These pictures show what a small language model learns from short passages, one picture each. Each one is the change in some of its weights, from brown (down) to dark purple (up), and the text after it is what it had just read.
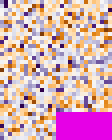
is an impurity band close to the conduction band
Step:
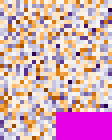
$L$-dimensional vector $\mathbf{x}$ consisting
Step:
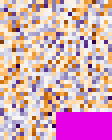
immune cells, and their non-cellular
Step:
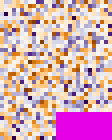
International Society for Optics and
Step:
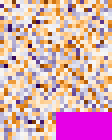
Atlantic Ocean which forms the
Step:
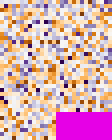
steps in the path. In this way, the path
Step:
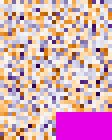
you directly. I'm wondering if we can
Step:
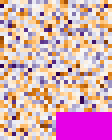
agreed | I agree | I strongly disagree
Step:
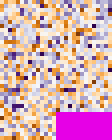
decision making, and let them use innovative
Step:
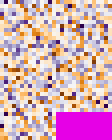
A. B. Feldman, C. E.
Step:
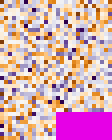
The NIRSpec instrument on the {\it
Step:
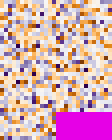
maps called faces and degeneracies which satisfy certain
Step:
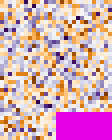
or faces (3d) in a finite element
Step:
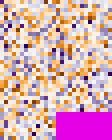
shift in the energy of the $Z$ or the
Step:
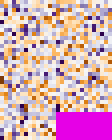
operational quantum physics \cite{Busch},
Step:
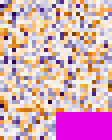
for spin exchange if the hopping between orbital B
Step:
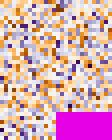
and markup for your references if % the
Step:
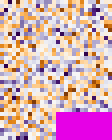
this modified classical dynamics is to interpret
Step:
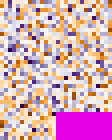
Attribution of Cobots} Next,
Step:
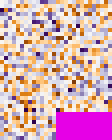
charge on the website. The results showed that
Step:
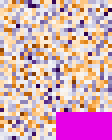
the second member ($n=2$) has the
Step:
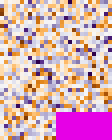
an Alpha-2 adrenergic
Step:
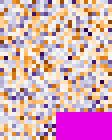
`ISerializable` interface, which
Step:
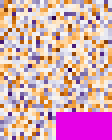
produce a very narrow line: the width of photon
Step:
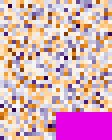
is continuous and probabilistic, this approach is a
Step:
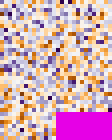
\hat\rho_r (+\infty) =
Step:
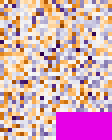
summarize the identified equations and the corresponding absolute
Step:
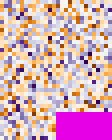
Camilla Orefice ✉
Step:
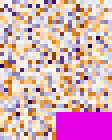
smaller voids contract. The latter is a
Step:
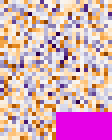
to be search) elicit the IS case under very
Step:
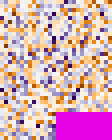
$W$ boson production in leading-order approximation
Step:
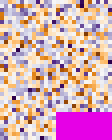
simulation approaches such as direct simulation Monte Carlo
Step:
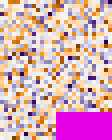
being 100 cm long and having a cross-section of
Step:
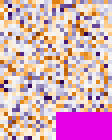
Lebesgue measure. We have that
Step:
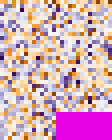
$\Gamma\left(\ll\Delta\right)$ on
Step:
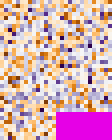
in 2010 has extended the time window for
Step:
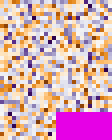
the present milieu of post-war
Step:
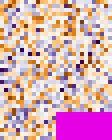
there exist negative-definite even lattices
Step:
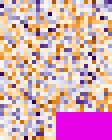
state. Then, after the emission occurred the state
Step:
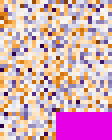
report the main findings from the event. Theme
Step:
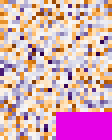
limit (Reddy et al., 2018).
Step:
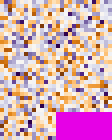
substrate in case of erosion -
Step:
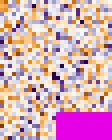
digest is run the hash function against a
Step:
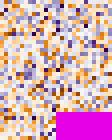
\hline $\bar{c}_{H}[\times
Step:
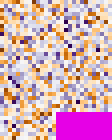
existence of magnetic monopoles (MMs),
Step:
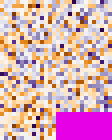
such that $a_z\neq 0$, and
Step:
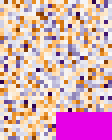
step position at step site $i$ and time
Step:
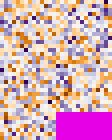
estimation procedure to fit the ARMA model
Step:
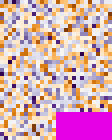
we have a good approximation to the intersection point, it
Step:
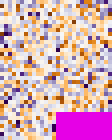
scattering strength of the medium, one can invoke
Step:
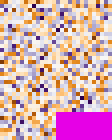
Gross regional product/100 million
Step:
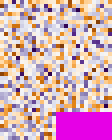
$\lambda$ was selected from a sequence of
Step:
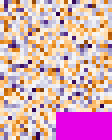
row), the LR disk model (middle row),
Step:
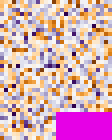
supplies not counted in these numbers. In addition
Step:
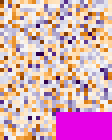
with novel 6G services Deliverable
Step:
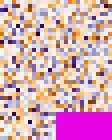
Kaess, Jan/Feb 2019
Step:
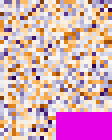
communication. Unfortunately, we
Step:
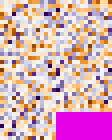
later on. It was also recognized that
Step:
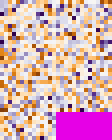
$\nabla A_H=0$ and
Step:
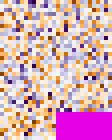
subset of $X$. Assume that $T: C
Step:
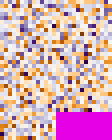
only two possible vision radii implemented in the
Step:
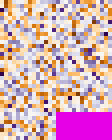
\begin{lstlisting} class Parsable
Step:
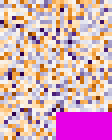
for WBTWSOAs with 50 km
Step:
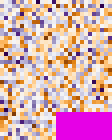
and \ref{Eqn22} are if we have
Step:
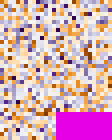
their variation over the ``angle'' variable of the
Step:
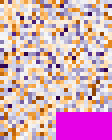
Automated Glaucoma detection using
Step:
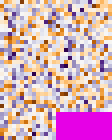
$N=4$ supersymmetric
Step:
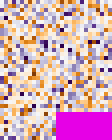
same $3$-linear resolution for both $I$ and
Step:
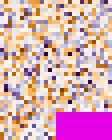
fraudulent transactions (recall \approx
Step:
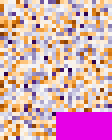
potential $q$ on $T.$ The solution of
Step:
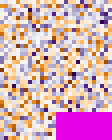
genuine VMP stars, of which 67
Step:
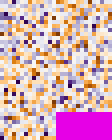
we chose to use the shooting method described
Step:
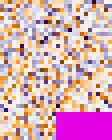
of the computational models by how good they can estimate the
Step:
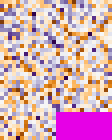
Finally, we discuss the possible purposes of the
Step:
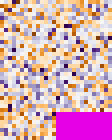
a source in the Galactic bulge.
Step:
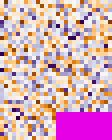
article studies the capture (pursuit) problem
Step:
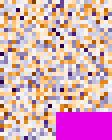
equation (\ref{star}) is geometric in
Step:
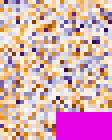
and its range geometry (second line) is
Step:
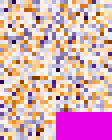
carefully considered in the next section. From
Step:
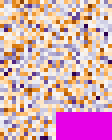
since in Dirac theory the number of particles is
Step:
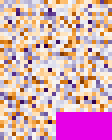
and 0.704 respectively. Using a criterion
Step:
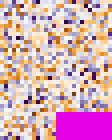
conjecture of Péter Csorba
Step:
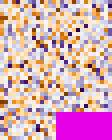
those who have suffered injuries or
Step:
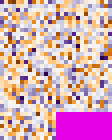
[18, 19]. Secondary sources within this
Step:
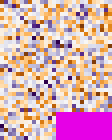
However, the NGT method uses the first
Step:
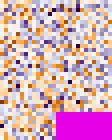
the magnetic field, which is understood to be a
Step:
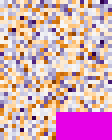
life in the home – a chance to see
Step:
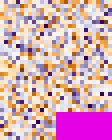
of a gluing sequence. Recall that a point
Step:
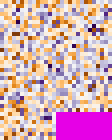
assign each sensor an individual noise covariance.
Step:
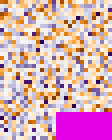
or not. A leader's reaction in the
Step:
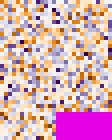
their full strength. We certainly need that $C$
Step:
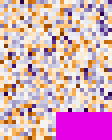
$1/r$ at long distances
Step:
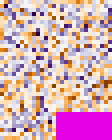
$A,B$, and since the cut
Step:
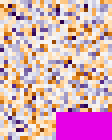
prove Theorem~\ref{properties phi}.
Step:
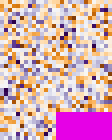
via a transfer matrix approach (simulation of
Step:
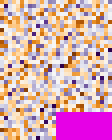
due to the dynamics of the target system. From
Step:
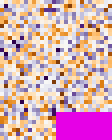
results in forces experienced by this intruder
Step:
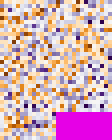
based query optimization technique in which queries are
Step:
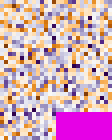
$p = .038$). No statistically significant differences
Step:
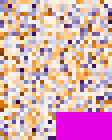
= \emptyset$. Under partition $P$,
